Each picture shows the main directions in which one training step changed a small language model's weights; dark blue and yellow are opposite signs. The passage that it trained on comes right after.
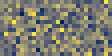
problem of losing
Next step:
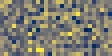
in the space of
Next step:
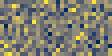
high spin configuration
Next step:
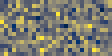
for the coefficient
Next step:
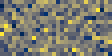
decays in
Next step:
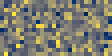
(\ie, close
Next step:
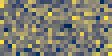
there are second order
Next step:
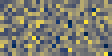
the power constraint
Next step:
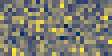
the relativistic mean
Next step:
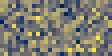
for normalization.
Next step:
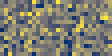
bin either
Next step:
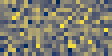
The x-axis
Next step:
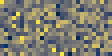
magnitude and phase
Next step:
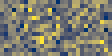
thermal expansion
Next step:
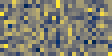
have been affected
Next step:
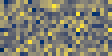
\newblock Phys.
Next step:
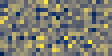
We choose these
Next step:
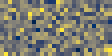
its high value in the
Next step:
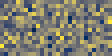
such that if any
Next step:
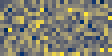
the extracted value
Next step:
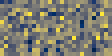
ML algorithms to
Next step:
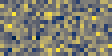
is not yet well
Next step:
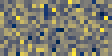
information exchange between
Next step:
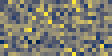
that do not disturb
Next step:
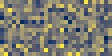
assumption made
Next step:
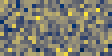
for this dark energy
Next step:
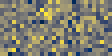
jet base since
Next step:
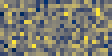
vanishes at
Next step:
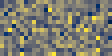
between the distributions.}
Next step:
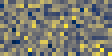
number of exact
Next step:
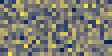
regime. The
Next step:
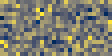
finite volume}
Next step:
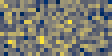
dimension vanishes
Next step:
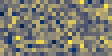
situation |
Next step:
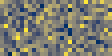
and introduced during the
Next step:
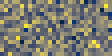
\forall i
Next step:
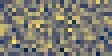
the dominant
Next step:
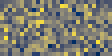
the excess.
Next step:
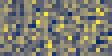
representation of an
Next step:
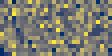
preclinical work
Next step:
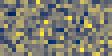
profiles of
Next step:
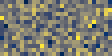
kernel, and
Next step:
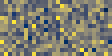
& clean &
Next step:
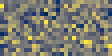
created tau
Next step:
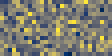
in diffusion or
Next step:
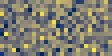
utilized, this
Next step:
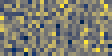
a filter by
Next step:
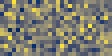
manners as the
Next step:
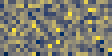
number of spatial
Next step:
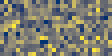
variation of the
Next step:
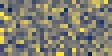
counts, and
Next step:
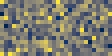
main goal is
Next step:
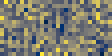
long multiplet at
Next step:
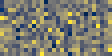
a slit glow
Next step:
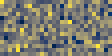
observations. In
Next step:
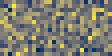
We place the
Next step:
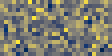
function $\Ep $
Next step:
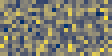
physically because of the
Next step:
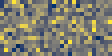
stable even if they
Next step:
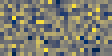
changing the
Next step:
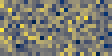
simulation done by
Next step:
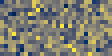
bulk theory in
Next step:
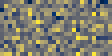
fm, which is
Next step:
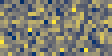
positive. The
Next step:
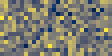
domain wall on
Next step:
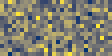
3 was conducted
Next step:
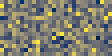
is time-dependent
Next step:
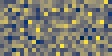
The active region
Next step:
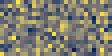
that the water was
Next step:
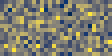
the strain applied
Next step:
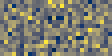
of an electric field
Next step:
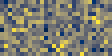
at the same time for
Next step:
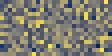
the initial image are
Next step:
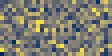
the major
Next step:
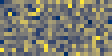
from Lattice
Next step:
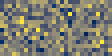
to the strong effect of
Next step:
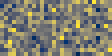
us understand how
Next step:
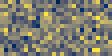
measured using the
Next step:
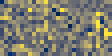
used to enhance
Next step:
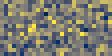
basis of our previous
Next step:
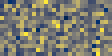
power, we will show
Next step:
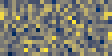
pairs on the
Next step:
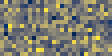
indeed the case for
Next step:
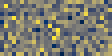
{\bibinfo {author}
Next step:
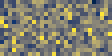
implies that our
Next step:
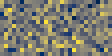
interactions. In this
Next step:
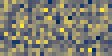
axis distribution,
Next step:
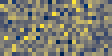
that reelin
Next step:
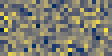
the Dirac
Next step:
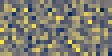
in organs
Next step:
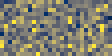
here (which
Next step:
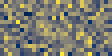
from 60 randomly
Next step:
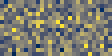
the initial particle
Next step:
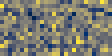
This behavior is rare
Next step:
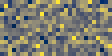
complex systems. By
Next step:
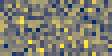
to the value of this
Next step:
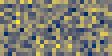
Eby, P.
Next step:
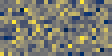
about writing it
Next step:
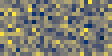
given that only two
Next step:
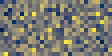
neural network with
